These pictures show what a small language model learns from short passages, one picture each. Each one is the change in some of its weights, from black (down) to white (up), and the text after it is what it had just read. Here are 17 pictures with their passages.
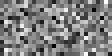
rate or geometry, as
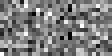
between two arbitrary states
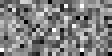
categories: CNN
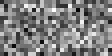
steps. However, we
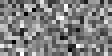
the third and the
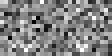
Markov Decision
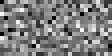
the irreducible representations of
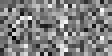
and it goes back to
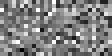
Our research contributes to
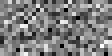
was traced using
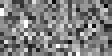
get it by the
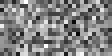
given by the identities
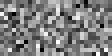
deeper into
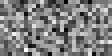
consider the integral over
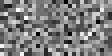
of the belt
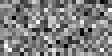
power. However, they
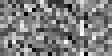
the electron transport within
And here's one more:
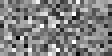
farther from Re in
